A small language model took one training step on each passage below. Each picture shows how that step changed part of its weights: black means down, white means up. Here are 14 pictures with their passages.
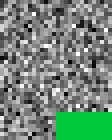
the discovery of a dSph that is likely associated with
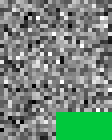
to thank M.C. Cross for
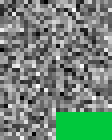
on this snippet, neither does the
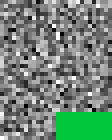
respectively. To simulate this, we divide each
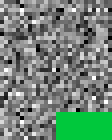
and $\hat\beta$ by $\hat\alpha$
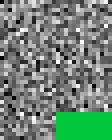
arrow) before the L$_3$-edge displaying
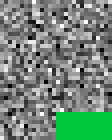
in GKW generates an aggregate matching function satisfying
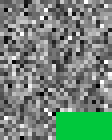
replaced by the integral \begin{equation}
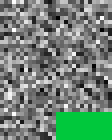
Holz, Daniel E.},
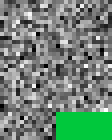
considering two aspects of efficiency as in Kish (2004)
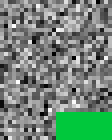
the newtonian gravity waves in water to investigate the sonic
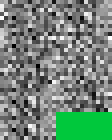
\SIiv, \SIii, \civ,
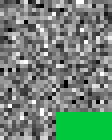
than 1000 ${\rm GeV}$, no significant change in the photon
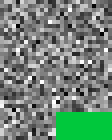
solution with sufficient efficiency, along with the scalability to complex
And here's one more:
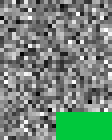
with unknown extensions, the weak-injection property applies
